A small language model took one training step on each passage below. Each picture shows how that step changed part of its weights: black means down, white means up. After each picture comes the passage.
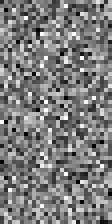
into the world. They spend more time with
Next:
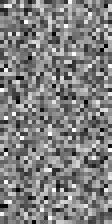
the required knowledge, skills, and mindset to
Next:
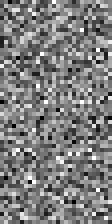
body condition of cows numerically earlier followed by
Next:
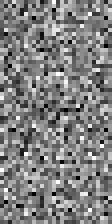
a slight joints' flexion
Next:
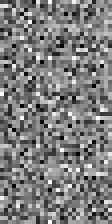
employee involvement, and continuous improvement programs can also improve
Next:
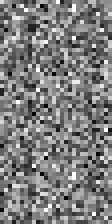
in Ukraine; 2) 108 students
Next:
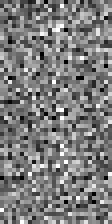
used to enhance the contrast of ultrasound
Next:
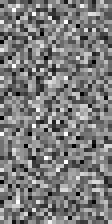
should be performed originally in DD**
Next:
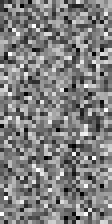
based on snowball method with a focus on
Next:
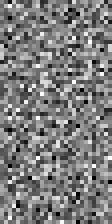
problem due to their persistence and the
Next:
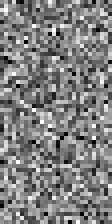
drug regimens since the age of 12,
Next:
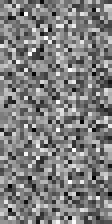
presentation of PEARLS Project and its main
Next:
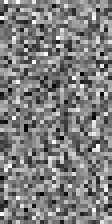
single individual. To quote, "This is
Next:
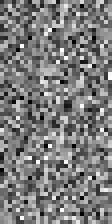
that the problems and concerns of both new and old
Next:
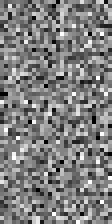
the hole and left to stand for
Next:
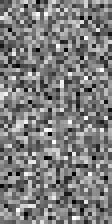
cons of metallic 3D printing
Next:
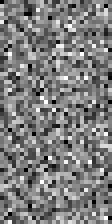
powdered and defatted using
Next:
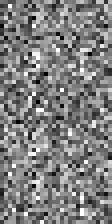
the HNHM for giving the author the opportunity
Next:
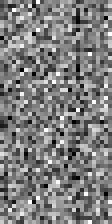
emotional tumults along with social negligence.
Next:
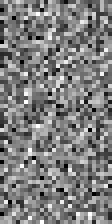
to give smb a ring is determined by
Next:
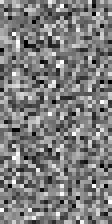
accepted (Adesokan *et al.*,
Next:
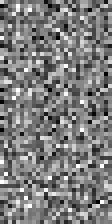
Limitations The tool used for this study only
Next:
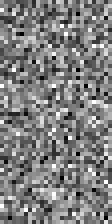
drive best practice in health data. We recently extended
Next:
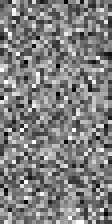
can be the target group of the communication: -
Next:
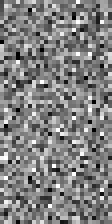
Department of Thermal and Nuclear Power
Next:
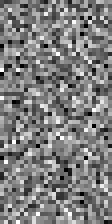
of the stresses accumulated in the
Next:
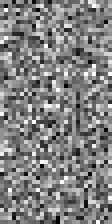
Ultrasound of Left Upper
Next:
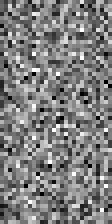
the home so that it is possible for the transmission
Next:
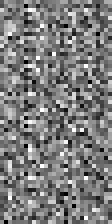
National Academy of Legal Sciences of
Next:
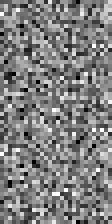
in this paper. 40 **Availability of
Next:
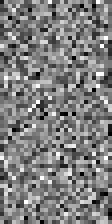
and hence the latter is presumed to be
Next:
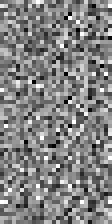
The following describes some additional aspects of the
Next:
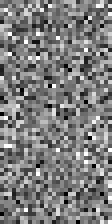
Multipath propagation in IR-UWB
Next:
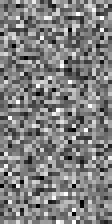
female. d. The detailed view of the long
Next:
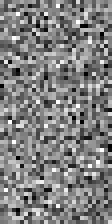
substantiating the most likely scenario(s)
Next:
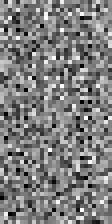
Microbiology Scarcity of microbial and
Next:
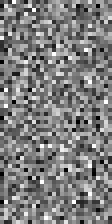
(%) and means \pm SD computed for study
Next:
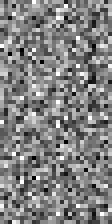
follows six main steps. First, an
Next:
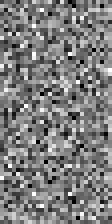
management professionals at research-performing organisations.
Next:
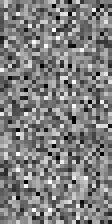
of the d-boson conserving
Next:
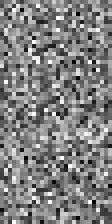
capacitor dominant harmonic can be eliminated at
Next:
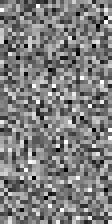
quality of defect detection below mandatory requirements.
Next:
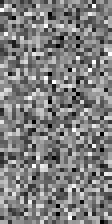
more environmental protection has also impacted the Chinese mineral
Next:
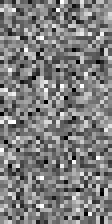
Mountains, species richness,
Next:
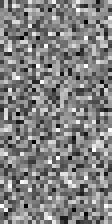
the risk of midline diastema
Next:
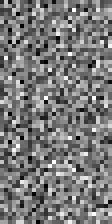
online databases will be conducted from its inception to
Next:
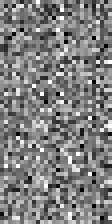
judges answered the questionnaire related to the
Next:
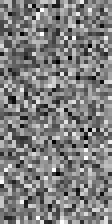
of informed consent All the producers who participated
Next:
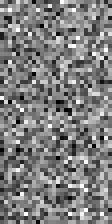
the heart muscle and detecting myocardial
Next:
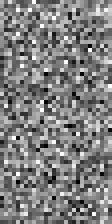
organization of the atrial electrical activity and with higher
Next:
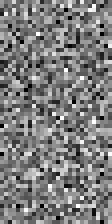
cases. Key words: MI,
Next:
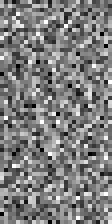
safety and effectiveness of GLP-1
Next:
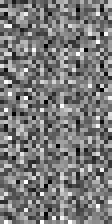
2020 Change Control Document Properties
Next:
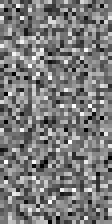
students themselves. Thus, we try to
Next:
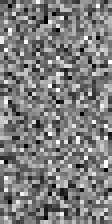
highlighted how small and medium-sized hospitality
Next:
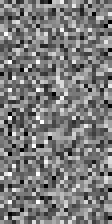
Aerodynamic performance tests on various
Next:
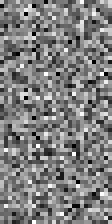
Character String (Controlled List
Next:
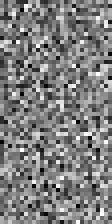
retrieves one token for each of the active
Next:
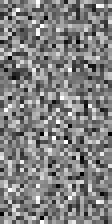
deliverable presents the initial results of the
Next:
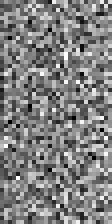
A. M., Parveen, S.,
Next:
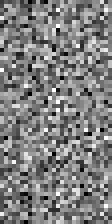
to limited velocity of earthquake waves and
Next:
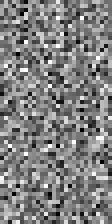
assets are highly dependent on production volume, and that
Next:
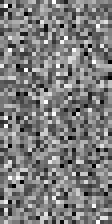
of energy produced by large-scale solar plants is
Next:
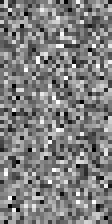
8-10 years and will reach its peak in
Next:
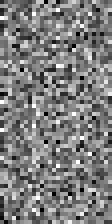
vehicle keeps clearance Δd to
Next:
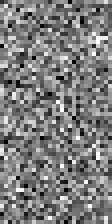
genitalia, adult habitus, habitat
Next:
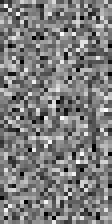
material used is equivalent to that of muscle and human
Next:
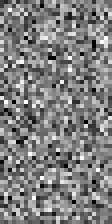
that 80% of the teeth are completely
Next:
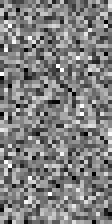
ether obtained above can be *a
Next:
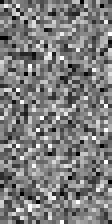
environment that can expose their visits to social
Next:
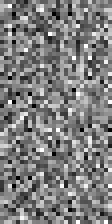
Mindfulness-Based Interventions
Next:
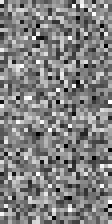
3.87 Strongly Agree 3. Science
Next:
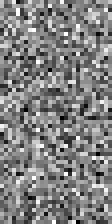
integration in the Republic of Croatia.
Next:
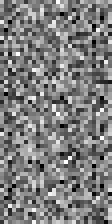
the studies were included, according to the inclusion criteria
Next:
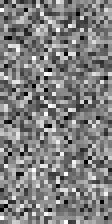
risk of long-term health issues. Moreover,
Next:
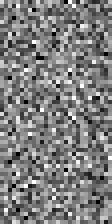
the two terms ‘Analysis means methodical
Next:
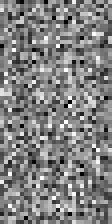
compaction of the soil layer below the working depth
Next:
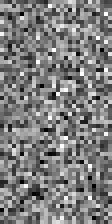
fuzzy data. We achieved a reduction in computational complexity
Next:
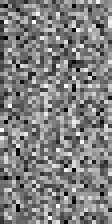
with many other food-grade metals like
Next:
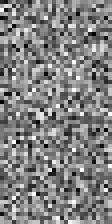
production as well as applications on the selected paper
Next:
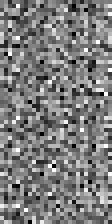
emphasizes that bullying prevention must be built
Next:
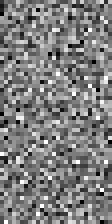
as 1 if the country was hosting the
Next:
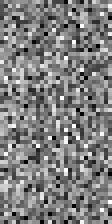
Each stage within section 3 then contains several tools that
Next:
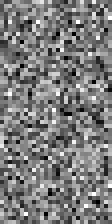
simulate heat transfer around current clamps in
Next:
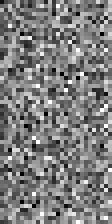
on cognitive development neglecting the affective.
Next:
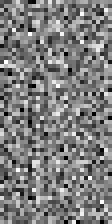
factor for frequent purchases in online web,
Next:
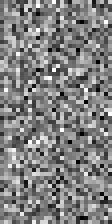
□ Ranbir Basmati
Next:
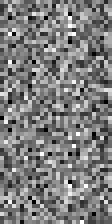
the full model is an improvement over the restricted
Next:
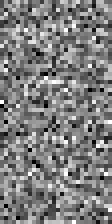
and actual research fraud. The study
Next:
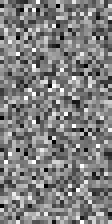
order of 0.01 mg/m³ have
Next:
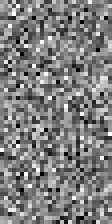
eventually resembling the methylation
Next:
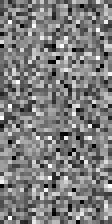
from the above study was summarized in the following Table
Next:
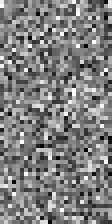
addition of pineapple leaf fiber), which
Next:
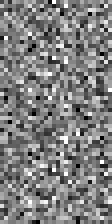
N.A., Bezugla
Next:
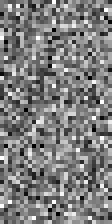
that error management strategies can be categorized before an
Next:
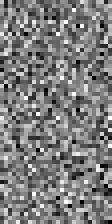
using the Seahorse Analytics
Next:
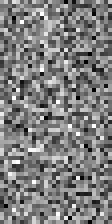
allowing for more densely packed vehicles and
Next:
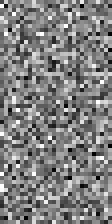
value. Based on the description above, the authors
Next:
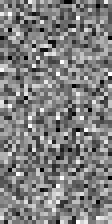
they can declare and provide warnings about
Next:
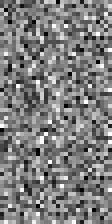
This study evaluated the effect of bleaching on
